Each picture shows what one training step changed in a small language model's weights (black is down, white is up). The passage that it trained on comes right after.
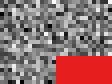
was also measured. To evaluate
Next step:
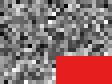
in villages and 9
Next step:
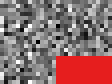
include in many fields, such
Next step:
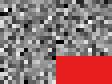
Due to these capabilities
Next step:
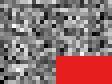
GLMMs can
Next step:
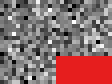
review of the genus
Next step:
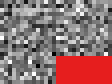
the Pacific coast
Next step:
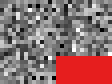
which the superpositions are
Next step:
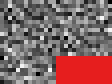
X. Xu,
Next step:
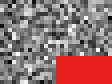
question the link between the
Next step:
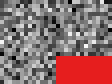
result of our investigation.
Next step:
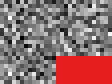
the setting of tasks and control
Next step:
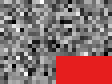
exponentially as $k
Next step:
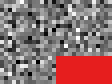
were derivatized using first
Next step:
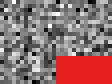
dynamics of colonization of
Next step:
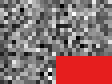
were between 0% and
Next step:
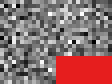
We test that theoretical prediction
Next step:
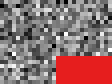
serving society, is
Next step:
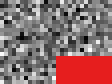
amount and number of transactions
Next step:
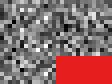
→ The law
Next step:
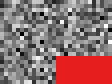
concerns about memory loss
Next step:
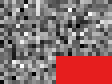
culture and the differing age
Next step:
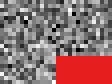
Phys.\ Probl.,
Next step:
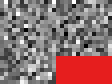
height profile along the
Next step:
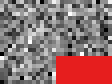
report was shared with the
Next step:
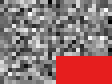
maintenance mechanisms in
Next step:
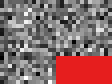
detail in Refs. 1
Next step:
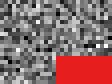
the symmetric case, where
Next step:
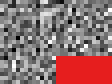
In countries where entry to
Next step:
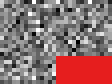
(Wainer &
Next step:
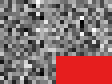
(Table 1). Table
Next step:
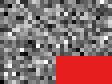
to analyze the deficiency
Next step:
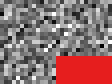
Neutrino density
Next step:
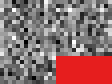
is a documenta
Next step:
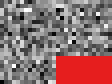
thermal bath acting on
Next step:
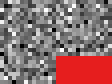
more complete view of how
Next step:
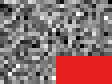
and classic SMC is
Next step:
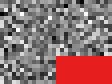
Due to the complex band
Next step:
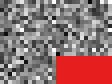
FE analyses are in
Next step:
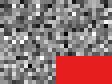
of noise at the global level
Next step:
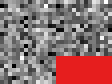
circuit is operated
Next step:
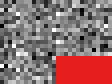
we employ can be expressed in
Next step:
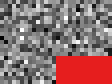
the null hypothesis
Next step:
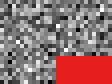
the aims of the
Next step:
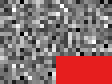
since the wind speed increases with
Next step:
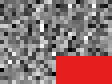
of regular updates,
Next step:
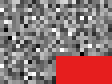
Main Console or
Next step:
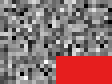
two nuclear spins $
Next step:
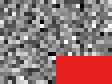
Therefore we expect to prove
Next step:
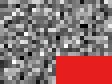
spatial extent of peak heat
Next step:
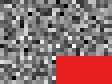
to pure MWNT
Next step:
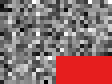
of titanium
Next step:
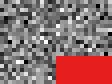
illustrated in Figs.\
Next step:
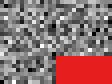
power spectra information to predict
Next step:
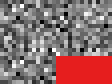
for the description of
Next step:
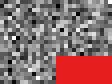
law fits on the
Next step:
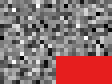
on the geometry of the
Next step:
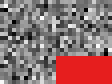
audio description,
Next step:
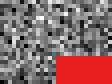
and formulate a route
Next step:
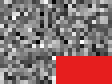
the known parallax and
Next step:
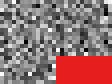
words, such a strategy
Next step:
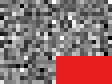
is reduced when we consider a
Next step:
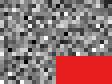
methods lies in the form
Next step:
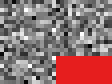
We have also computed the
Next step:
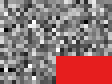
much developed such that homes
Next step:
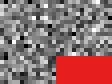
shorter baselines and
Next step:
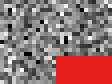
It is true that the
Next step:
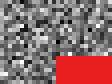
gradient for $\delta
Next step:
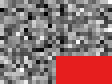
\alpha \right),
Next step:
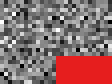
model with time-dependent magnetic
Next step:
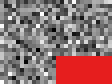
an effective local problem whose form
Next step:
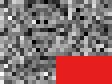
and performed better based on theory
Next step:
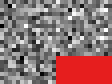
(# listens) the
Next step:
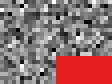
a certain location is not
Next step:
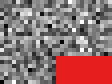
refers to the predicted
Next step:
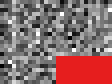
of Justice,
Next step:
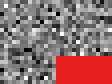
"Measurement of
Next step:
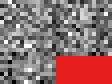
most of the new port
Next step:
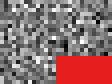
hamsters. The
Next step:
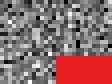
influence of AI, many
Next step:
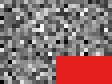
mm2c in the
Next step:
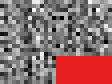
creates a unique
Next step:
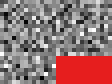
Preprints on
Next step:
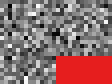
in both the technology and the
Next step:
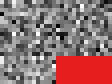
of their survival curves
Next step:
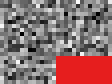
as it offers a close
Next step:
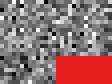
essential purpose of this study
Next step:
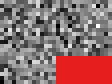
ecological and economic
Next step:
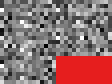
the best-performing
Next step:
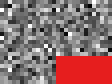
(see more details in
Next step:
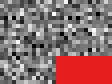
hollow site than the
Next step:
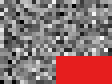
arrangement in the
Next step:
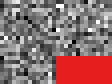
cloud material. We discuss several
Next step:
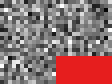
FCI limit using a
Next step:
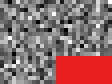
$\mu$SR studies
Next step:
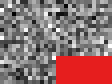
the Twentieth
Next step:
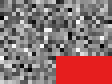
a context-bound
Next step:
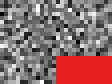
need for novel approaches,
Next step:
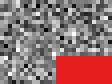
other gels are provided in
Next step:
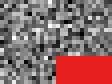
people as a flock,
